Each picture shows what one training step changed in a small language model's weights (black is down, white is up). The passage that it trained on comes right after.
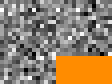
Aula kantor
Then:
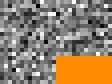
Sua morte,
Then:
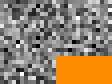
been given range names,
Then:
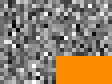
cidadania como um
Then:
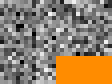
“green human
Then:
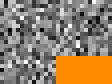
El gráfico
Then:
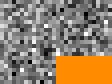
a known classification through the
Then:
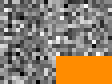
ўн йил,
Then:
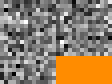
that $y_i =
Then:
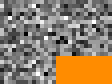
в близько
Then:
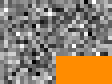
espécies foram
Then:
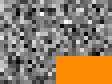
the results for the first two
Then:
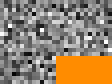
so that the density dependent
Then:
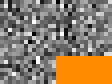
yanada rivojlantirish
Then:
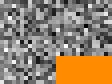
be obtained by noting that
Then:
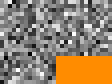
and Lundstrom,
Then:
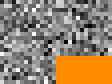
train children's
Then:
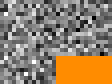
um valor universal”
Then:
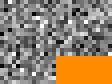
Gerenciamento de
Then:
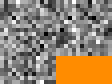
disagrees in
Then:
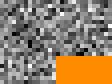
a more thorough
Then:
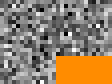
transaksimu untuk
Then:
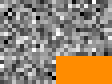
orqali muallif
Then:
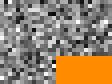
(7) is merely
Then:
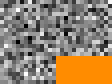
an oscillatory
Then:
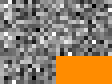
constant EoS parameters.
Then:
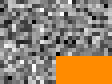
un certain nombre
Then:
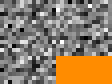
is a natural continuation of
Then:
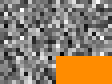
In contrast, terms
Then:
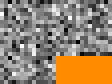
so'z boshidagi
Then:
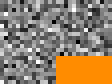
interactions and obeys charge
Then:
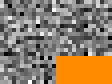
вывод, что
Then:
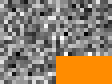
by both $v$ and
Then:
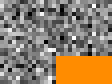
the reproduction of
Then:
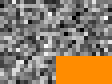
pela invasão,
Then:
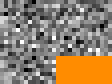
qabul qilishgan
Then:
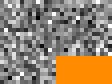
executives, Research
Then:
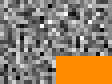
guarantees. We
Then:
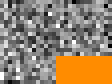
fundamentada das políticas,
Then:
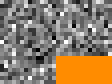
Docker no ambiente
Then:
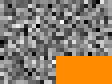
находится в
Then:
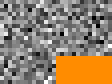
health is a
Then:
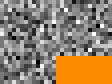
and thick lines respectively correspond
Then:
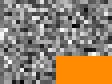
incomuns ou
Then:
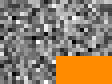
has been the subject of
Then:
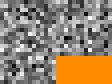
calculations, to show the
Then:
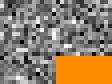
инновации в
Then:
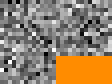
Poisson's ratio
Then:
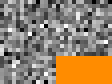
desvio, se
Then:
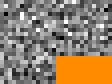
The adiabatic
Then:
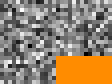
ensure compliance
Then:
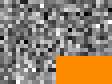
and proven tools
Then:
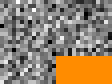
a (dimensionally independent)
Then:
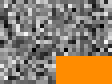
Motorik bis
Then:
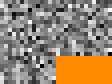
6 kali, maka
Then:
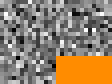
westward and increase
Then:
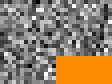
critérios de
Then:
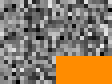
\footnote{In the
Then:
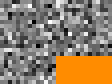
and persisted as a
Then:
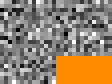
Science and Education.
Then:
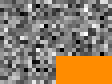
test*, Review of
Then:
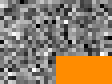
each element of the solid.
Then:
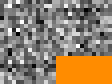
re-aging of the
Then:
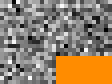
peak-shaving problem
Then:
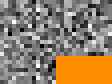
da Universidade Estadual
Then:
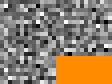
random data directly from
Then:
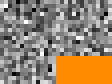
two models belong to different
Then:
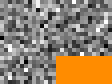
disc (taken from
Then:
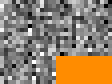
in agreement with experimental
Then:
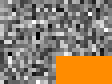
cosmic ray particles,
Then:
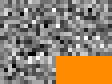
true speedup through
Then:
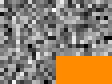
on average. If we
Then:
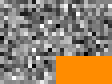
proceedings under
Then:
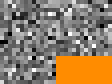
Funari, M.
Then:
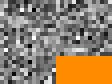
defined when there is a
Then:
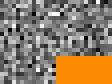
ponto de já
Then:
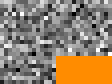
represent consecutive key
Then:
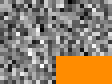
only two-spin terms
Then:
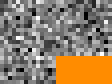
a perturbative expansion in
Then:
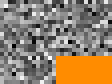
trace is the scalar
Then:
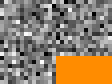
desobediente y
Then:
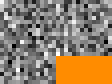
problem. This is the
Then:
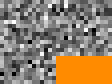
argued that the
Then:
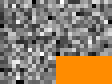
penyusunan program
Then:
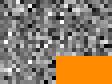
de mau. No que
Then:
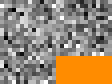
to or updates by
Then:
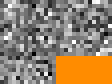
Como en el estudio
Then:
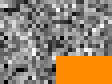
such fields in polarization observations
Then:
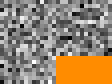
whereas high migration
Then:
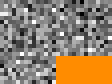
optimallashtirish 179
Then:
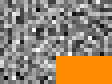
Befragten die
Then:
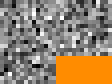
tops decay, these
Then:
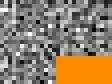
ou continuarem seus
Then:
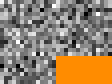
the pre-training
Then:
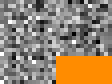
is not clear that they are
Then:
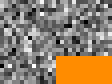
the top-metal
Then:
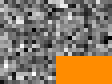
accumulate near its
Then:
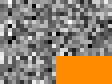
CC methods such as
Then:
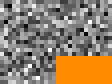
selected after the fact.
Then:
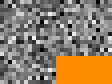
hodisa sodir
